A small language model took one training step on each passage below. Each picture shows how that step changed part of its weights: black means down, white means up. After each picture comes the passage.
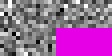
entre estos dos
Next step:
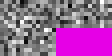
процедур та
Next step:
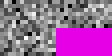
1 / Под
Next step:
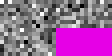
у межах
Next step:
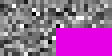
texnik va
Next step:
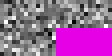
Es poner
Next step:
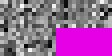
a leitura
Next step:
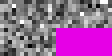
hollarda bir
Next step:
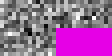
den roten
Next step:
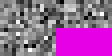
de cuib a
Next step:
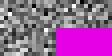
дин ва
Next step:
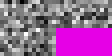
se obtiene
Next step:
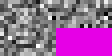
et coll.
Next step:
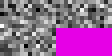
una sfida
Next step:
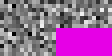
e fortes
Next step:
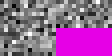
la R&D
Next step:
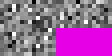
reuse of
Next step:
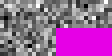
professoren in
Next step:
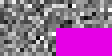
dos nossos
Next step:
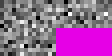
locales que
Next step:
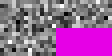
contexto da
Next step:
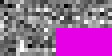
yang tinggi
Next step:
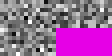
identificó un
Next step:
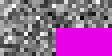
la Corte
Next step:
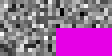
no universo
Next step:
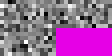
nombre de
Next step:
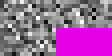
laba yang
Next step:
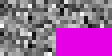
до твого
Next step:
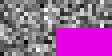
на користь
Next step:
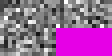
не потому,
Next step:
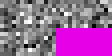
de compra do
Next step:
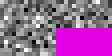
la formation et
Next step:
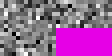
entre le test
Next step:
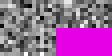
had not
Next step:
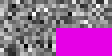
é abordado
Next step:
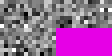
da Educação
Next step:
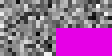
até 4
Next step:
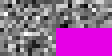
todas las
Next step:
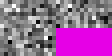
work is
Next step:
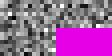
x_2 como
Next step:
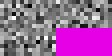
es el primer
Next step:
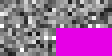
nos capacita
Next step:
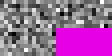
и технология
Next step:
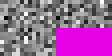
чол. на
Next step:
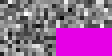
король з
